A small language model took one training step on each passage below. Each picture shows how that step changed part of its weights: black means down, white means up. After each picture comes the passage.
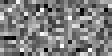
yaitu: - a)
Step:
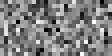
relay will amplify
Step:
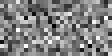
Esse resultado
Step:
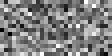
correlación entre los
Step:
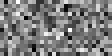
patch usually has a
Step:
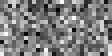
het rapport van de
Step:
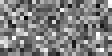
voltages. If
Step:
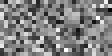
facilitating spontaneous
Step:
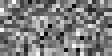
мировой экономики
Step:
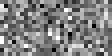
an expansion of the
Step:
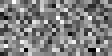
foram avaliadas
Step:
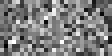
incorporar el tema
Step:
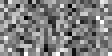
exists among those with
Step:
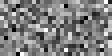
foundations of personal data
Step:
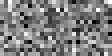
nitrogen. These
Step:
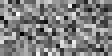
на ФИ.
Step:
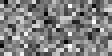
outcome, 48%
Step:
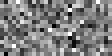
assessment - Further development
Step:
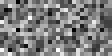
b)x dx
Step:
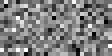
Zugang zum
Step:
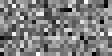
is a central part of
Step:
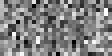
more detail. In this
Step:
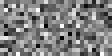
licences must be
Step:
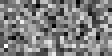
ICT can be used
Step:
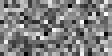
a statesman who
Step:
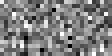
conventional TD
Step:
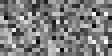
Recently, this
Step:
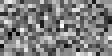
the supervisor to
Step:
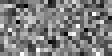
and man gets them
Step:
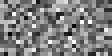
helps to improve
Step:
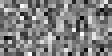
e o tratamento do
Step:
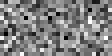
ainda mais presentes,
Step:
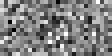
of epilepsy
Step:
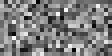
my locality,
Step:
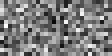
the end of the project
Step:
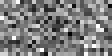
почву для
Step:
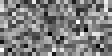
towards the cell edge
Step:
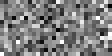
10 years. On the
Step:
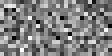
Decolonizing the
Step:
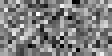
and societal aspects
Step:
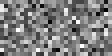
an important role in the
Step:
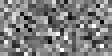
vêm sendo
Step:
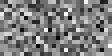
motives of online
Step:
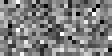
which contributes to an
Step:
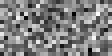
3. The range of
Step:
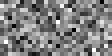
развития Республики Узбекистан
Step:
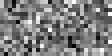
że celem
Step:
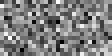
The Evaluation
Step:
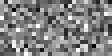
observed period pertains
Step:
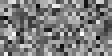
Mots clés :
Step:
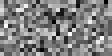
the respondent's condition
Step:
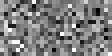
potentially increasing impacts
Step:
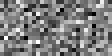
KPTCL and
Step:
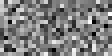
of critical energy infrastructure;
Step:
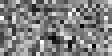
судьялар ва
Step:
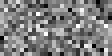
and RGC
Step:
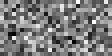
demonstrated that AI-based
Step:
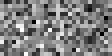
expected to enhance students'
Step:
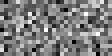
Información y el
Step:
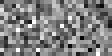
sides - Working
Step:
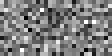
no symptoms, with
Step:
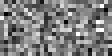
material+all patients
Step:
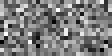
the atmosphere
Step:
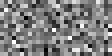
hace una breve
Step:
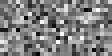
Circuit Board
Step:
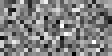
the judgements of
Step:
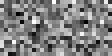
farqlash borasida
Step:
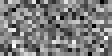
against Russia effectively.
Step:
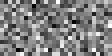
school in two communities in
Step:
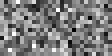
loads were affected by
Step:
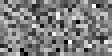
nasif pula
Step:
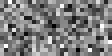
cite this article:
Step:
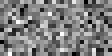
About Section, which
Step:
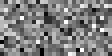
with minimal intervention
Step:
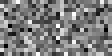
respectively. The power that
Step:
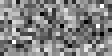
la **imagen
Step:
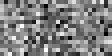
to a certain length of
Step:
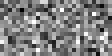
and for endnotes
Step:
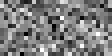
purposes, it
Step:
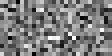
v úvahu
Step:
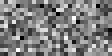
complex CP26,
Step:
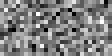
and Development The Department of
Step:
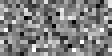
total, 16 independent
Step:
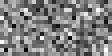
recursos limitados.
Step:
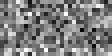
DOSHA* AND
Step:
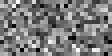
law for the whole world
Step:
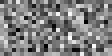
Standardization IT Information
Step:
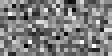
biomedical values
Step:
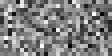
Ali yemek
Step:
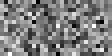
these scenarios are presented.
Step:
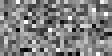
entrada a
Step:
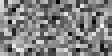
of organic material with high
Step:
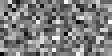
beradi. Shu
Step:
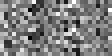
ефективність діяльності
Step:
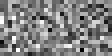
dan Pembinaan
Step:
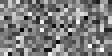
Declaration of Human
